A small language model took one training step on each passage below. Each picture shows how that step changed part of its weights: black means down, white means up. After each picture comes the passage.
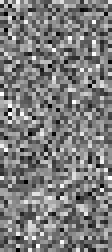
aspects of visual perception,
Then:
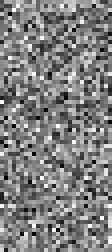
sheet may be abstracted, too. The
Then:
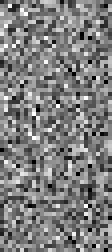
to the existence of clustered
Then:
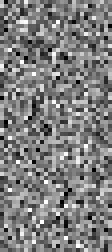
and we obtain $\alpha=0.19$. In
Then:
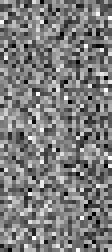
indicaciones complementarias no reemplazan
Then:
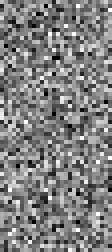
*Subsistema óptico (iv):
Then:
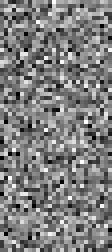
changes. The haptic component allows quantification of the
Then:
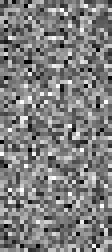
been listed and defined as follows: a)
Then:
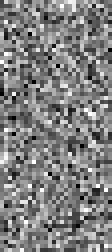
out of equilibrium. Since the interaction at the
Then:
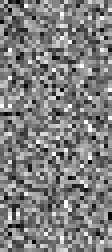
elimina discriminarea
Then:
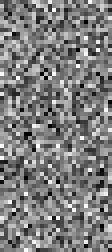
production is lost due to flood disasters
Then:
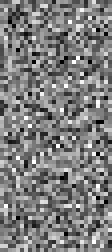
Он также встречается в
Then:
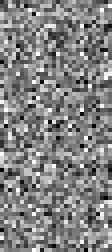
information has helped to understand the influence of
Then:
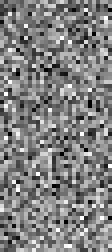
region. Therefore evaluation of cassava
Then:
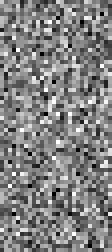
of cement, air lime and sand without
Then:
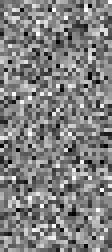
array of phases and evolution times, and partial
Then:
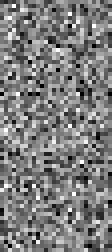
when changing such a process (e.g. the
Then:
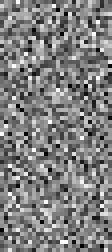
Dairy products adulteration -
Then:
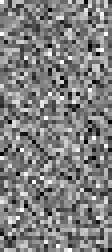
scattering matrix for quantum mechanical amplitude of the
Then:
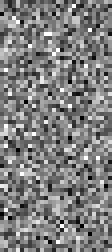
in these systems. During the 1980s the applications
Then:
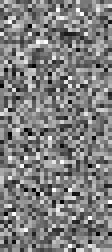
la storia dell'IISMIC per
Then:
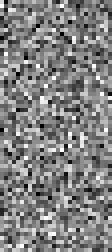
which are as follows: Table 2: Material properties for
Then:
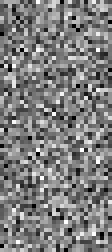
bo‘lib qolaveradi.
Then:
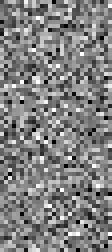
presuppozitsiya, mantiqiy
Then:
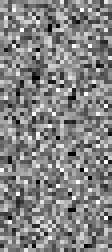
feature representation from spectrograms in an
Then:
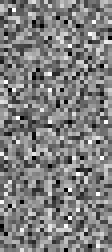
olhar mais focado sobre a assistência
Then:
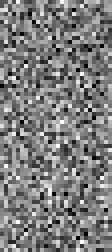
cumprir sua pena recebendo uma
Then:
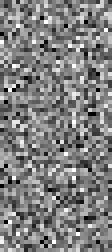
their understanding of the issues. Some development
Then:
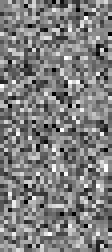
educational, natural and social sciences. 391)
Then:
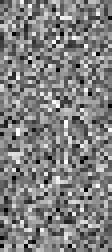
to end online process offering customers to
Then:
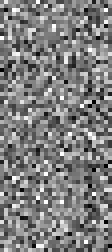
meningkatkan rejeksi dari
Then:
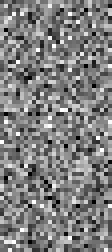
its size, we find a greater presence of men,
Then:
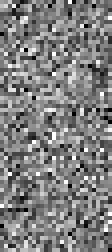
to be segmented clearly into vessels,
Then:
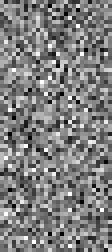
the SQIF under the influence of external
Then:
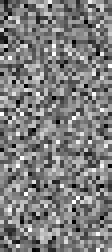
a more gradual decrease with energy: almost
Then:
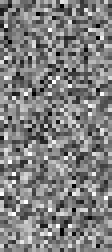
our society and there are a host of studies
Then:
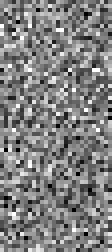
to a variety of effects, both those accounted
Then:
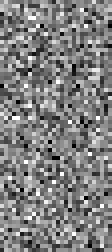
of the Parco Nord phonic activity was found to
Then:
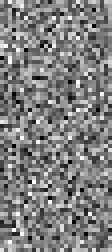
ECO is a measure for the smallest loop that
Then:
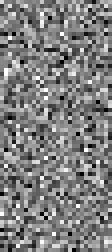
1 Introduction The behavior of distributed applications is
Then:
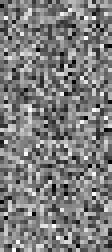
afecciones medioambientales...”
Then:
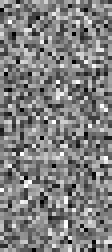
The pain associated with dysmenorrhea
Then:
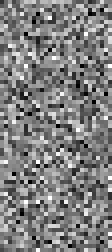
tendência em classifica-la como uma
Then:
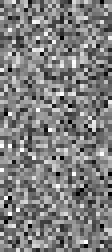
multi-modal modeling approaches further.
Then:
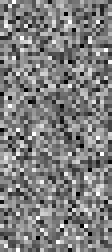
the Accounting Education programme in
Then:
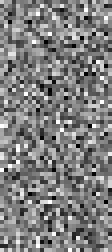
supernova feedback is EDW. \item
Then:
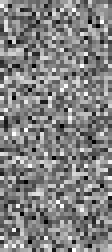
will of the Father; as a result, they
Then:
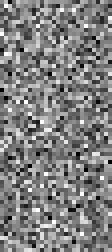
result from k-means clustering. It was
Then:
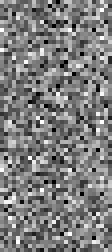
Бундан ташқари чанглардан
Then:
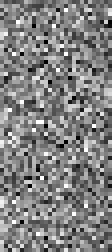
100 GeV MSSM neutralino
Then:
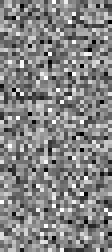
Motty, pelayanan yang sudah
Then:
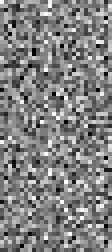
сабабларини аниқлаш
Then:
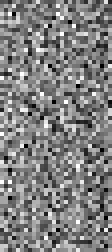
في وصول هذه
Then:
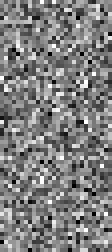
significant distance achieved using an entanglement-based
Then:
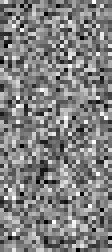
à cent hectares. Leurs productions
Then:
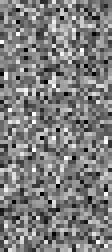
и друге материје
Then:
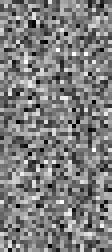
to $20\%$), hence negative
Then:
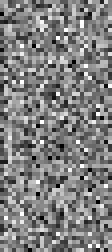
была поставлена задача
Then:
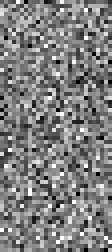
Brownian motion model.\\ The von
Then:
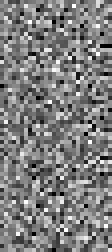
la que me acerco a la temática
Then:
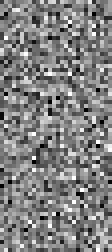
dentro de Atlántida.
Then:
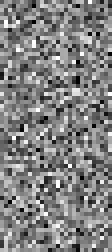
UWB systems, has been modified to estimate the
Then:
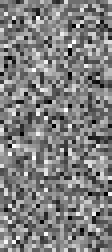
Nashwa Barakat contributed to the study
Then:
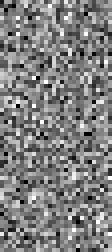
including Common Fund, per system,
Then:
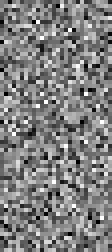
Abstract The purpose of the article is
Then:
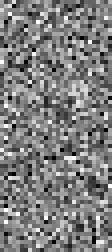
Plutchik's 8. However, some
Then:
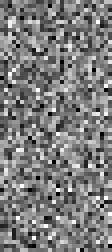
couplings could measurably affect this
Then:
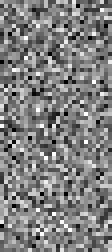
– U hozir ovqat
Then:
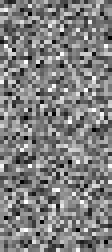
to evaluate the function $f(r, t)$
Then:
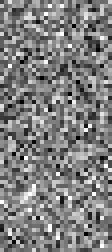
development of the latest technologies and teaching
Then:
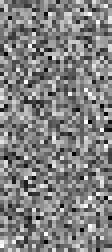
\caption{% Difference between the
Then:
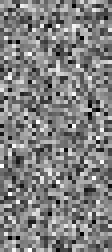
director of Dr. Brill +
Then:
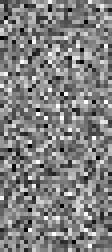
the first measured reading time for (almost)
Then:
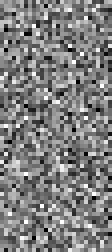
green dots (additional values of
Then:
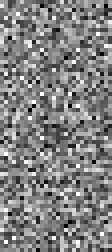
Pinus sylvestris L. i
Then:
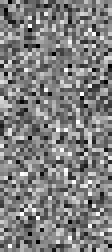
Sumber utama pemborosan
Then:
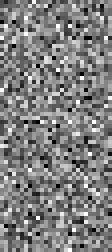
Il fit construire 1200 jardins
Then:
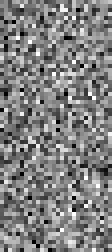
sign that turns what would have been an energy gain
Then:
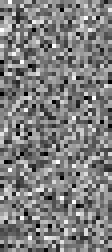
result is $m_\pi \approx (m_u
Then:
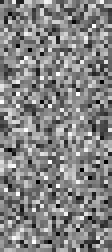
length to be injected as a function of time is
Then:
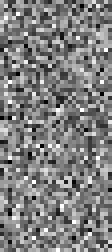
select the appropriate medication from the
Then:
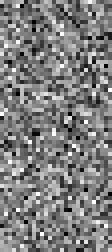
2011] performs an automatic
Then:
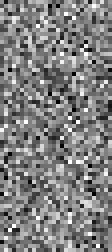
without large overshoot. The setting time is
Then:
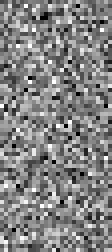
and reproduction in any medium, provided the original
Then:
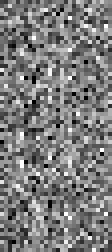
como catalizador formando diversos
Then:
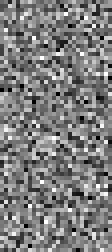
are the appropriate reduced masses:
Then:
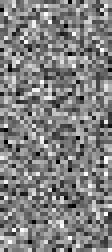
ahamiyatga egadir.
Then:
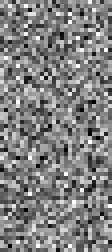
economic context of the European Union, which is
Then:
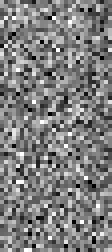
proven to be more efficient than not training at all
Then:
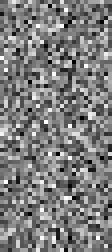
2 details on the research methodology. Section 3
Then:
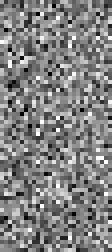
отпустить кнопку К
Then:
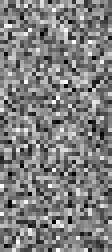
I could never be a great painter or
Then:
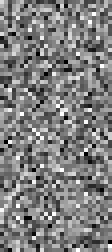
from DO or SP then there is no further
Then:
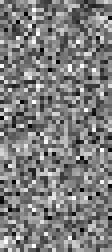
practically the real assumption. Meanwhile
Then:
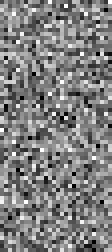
employed here, the quiver radius ($\Fl
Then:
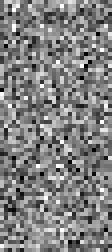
were subjected to onlay repair.
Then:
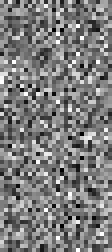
OF REGULATORY
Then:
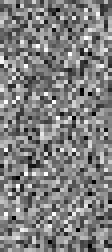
to the individuals due to entrapment of the
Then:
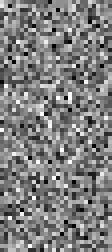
after a median follow-up of 51
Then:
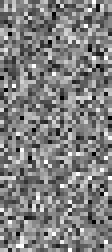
being presented as a form of digital resurrection,
